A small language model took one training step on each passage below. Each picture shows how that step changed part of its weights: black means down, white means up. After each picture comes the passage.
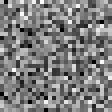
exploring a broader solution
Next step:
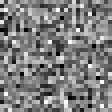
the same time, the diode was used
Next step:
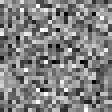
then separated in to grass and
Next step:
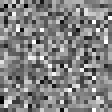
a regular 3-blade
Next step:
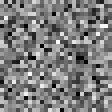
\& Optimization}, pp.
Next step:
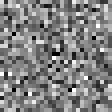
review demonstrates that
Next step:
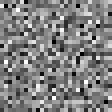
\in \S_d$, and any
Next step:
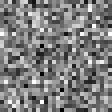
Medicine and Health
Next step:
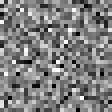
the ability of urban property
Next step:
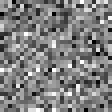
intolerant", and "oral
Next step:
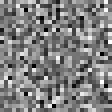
he receives. Consequently,
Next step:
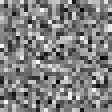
does not belong to this subset, then
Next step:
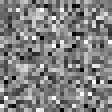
The main aim of the present work is to
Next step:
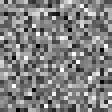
Source license, it
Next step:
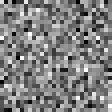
Equation (17) follows upon
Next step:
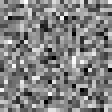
row one gets back to the function
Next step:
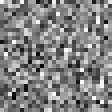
polynomial with respect to $z^1$. This
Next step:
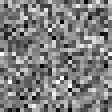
addressed. The machine is
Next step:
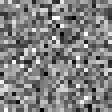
implementation and application to computational
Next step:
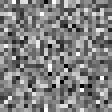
in mid-March. Aphid
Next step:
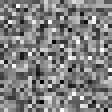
t. \end{aligned}$$ In
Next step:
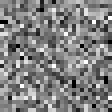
a balanced composition of both
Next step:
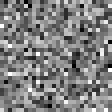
operators, built via a
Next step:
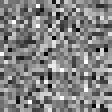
the corresponding character interchange.
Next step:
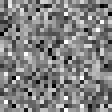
necessary. This might not
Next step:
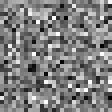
a spatial distribution of the objective
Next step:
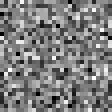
these lymphatic vessels
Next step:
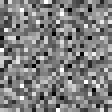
future and, as we shall
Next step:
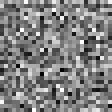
ionic strength. In the
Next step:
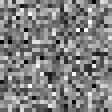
of these processes most processes correspond to
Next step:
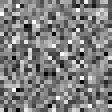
{\mathbb {R}}_+$ is {\textit
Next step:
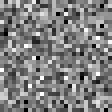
together with the intervals $I$
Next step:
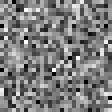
genetic factors, and physical
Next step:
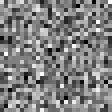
let $I$ be an ideal of
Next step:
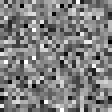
\in \mathcal{H}_u$, the
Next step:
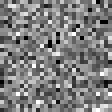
i) determine the appropriate
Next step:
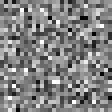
5: Graphical representation of
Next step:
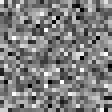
system with the proposed control strategy is
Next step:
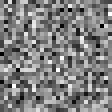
B \end{array} \right\}
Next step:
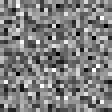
from the others in that there was
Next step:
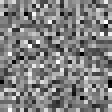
successive impingements
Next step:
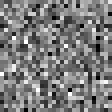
\end{equation*} $\Omega^{k}$
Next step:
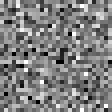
from this study to integrate practices to
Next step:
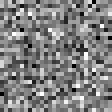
of state space due to the presence of
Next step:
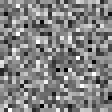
available. In this case, these
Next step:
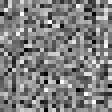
knowledge not in a ready
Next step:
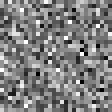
full rank~$n$. For
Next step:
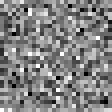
antibiotic therapy was
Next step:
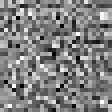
of the pandemic on the
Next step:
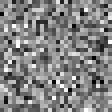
course 'Process control and
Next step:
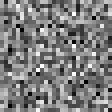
g) was boiled with water and
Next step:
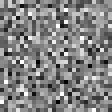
of preventive strategies. According
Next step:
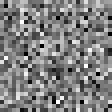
hill infected with ragged stunt
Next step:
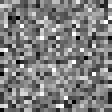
random process of power balancing can
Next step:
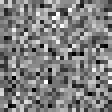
"A word or phrase
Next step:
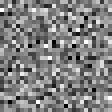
smaller acceptance rate of about
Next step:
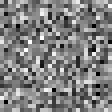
unit and ${\rm Re}$
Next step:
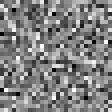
iterations, $\max k$;
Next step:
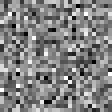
of multipliers corresponding to the
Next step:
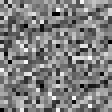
\address{School of
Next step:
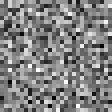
infinite horizon. An example
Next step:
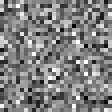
effectiveness of applying the
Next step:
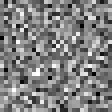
transient phenomenology in
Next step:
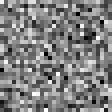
are suggested or required,
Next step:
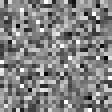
filling the sinus and
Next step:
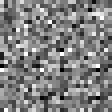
way I overcame those challenges
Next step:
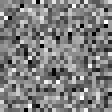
$U_j$ since we assumed
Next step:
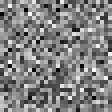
three types (i.e.,
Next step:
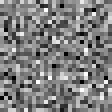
which leads in a natural way to
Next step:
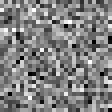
connected are closer (in the metric
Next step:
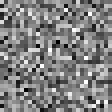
the condition (i) is local,
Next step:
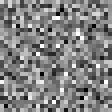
and strategies aimed at creating
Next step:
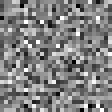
= \hf$), proving this is
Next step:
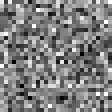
Indonesian legal entity
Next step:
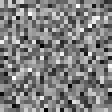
of recommendations Interventions
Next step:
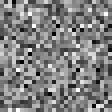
Each element of a partition is
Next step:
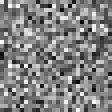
like to thank Columbia
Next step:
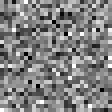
columns shown Picture
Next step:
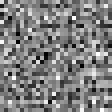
the generating function \begin{align*}
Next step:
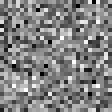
that $H(t)$ consists of one
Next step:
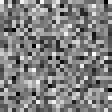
matrix is one of the dominant
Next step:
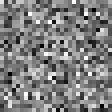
problem is benefitted from. The
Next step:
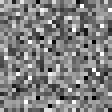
closed under pointwise multiplication because
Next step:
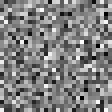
especially in poetry and
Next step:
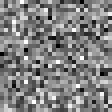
increased by 42% in the
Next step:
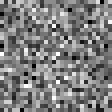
used for this, as it has been shown that
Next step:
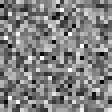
the data items for execution of
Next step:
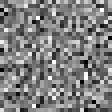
which is transverse to $1$ and such
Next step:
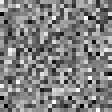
learning and applying these skills
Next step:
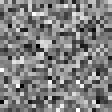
on patient's tolerance to
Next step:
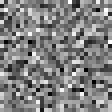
the DD LS-ROM of
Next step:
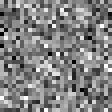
used to etch the epoxy
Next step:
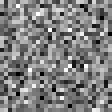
responsive to an external
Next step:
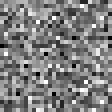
a solution to this problem, the authors
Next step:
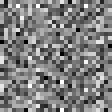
below a critical crop
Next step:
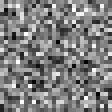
image representation is to employ
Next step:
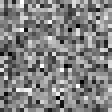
assistance to newly founded
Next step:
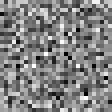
more cost-effective than
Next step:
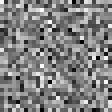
symmetric group $S_n$ are
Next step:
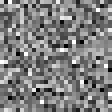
compliant and remark module
